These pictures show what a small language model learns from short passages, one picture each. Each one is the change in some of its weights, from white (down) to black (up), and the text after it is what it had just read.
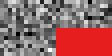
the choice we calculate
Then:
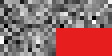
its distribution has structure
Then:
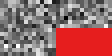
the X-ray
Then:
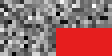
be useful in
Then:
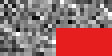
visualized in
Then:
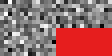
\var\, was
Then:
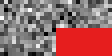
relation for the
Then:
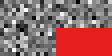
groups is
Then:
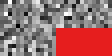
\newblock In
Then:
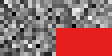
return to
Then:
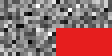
analyses and
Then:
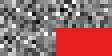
cells forming
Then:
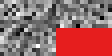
small values of
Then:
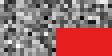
wavelength, as
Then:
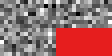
these API
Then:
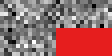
neighboring energy
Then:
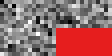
shown in Figure
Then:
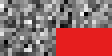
betray an
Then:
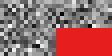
con el gas se
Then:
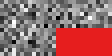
recover from
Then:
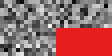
of a visible
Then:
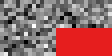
{\em for}
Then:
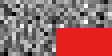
model as the
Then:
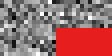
of Long
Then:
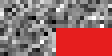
particle density of the
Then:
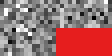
N3 interface of
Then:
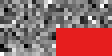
subjected to
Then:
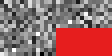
reliability and
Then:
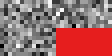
As discussed for the
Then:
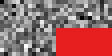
plot shows the
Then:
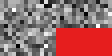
omit the details
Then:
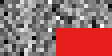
respectively. The first
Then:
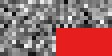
contribute to the
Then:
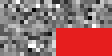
The magnetization
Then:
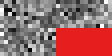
torus formation,
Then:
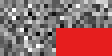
allow this mechanism.
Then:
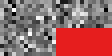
frame, with variables
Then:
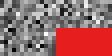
period of field optical
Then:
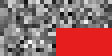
the rest are
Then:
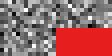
by considering the
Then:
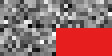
tip of a
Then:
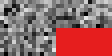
metric and the
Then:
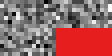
appeared at
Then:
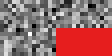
shows the extracted
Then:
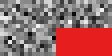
What are the
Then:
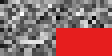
$\mu$ increases
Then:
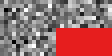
expansion s}
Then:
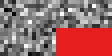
depends on the
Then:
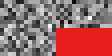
of a weak
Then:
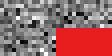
quark (of
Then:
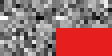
M)$ iterations
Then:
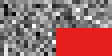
hard to find a
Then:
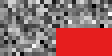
the results from the
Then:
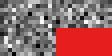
show that the main
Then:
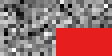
enables users
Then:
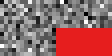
shapes present
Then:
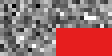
likely to be more
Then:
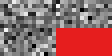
our training strategy
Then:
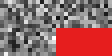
the correlated
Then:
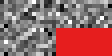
workflow remains
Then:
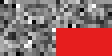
been applied many times
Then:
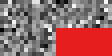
\Big ]
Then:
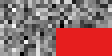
produce such a
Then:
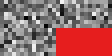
instability has been
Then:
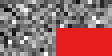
implies that the function
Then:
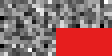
and other assets
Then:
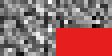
and using a fixed
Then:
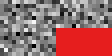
reduction procedure on the
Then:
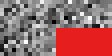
particle on its
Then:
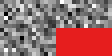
orbital effects in the
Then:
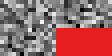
in the beam
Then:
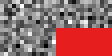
boundary conditions are as
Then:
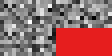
we use a detailed
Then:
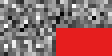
even crystalline
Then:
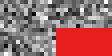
practices for
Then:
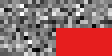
matches the expected
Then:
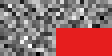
is less than
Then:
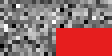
rate created by
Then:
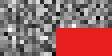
the deposition
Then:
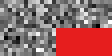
the interaction. The
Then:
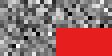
the 20 bin
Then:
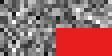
supplied to the
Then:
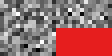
variety of
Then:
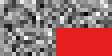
Be XRB
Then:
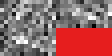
obtained from this
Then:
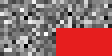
seminal work
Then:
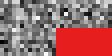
phonon frequencies
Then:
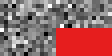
however, this approach
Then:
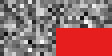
or we use the
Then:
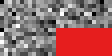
finite-size effects
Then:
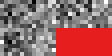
On inserting
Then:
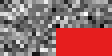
contrast, in our
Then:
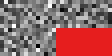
intervention increases
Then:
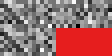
in systematic SN
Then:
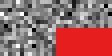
z$, which correspond
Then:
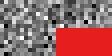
interacted with
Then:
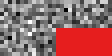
the Ricci
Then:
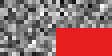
of the observables
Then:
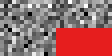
An alternative
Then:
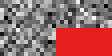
real line. This
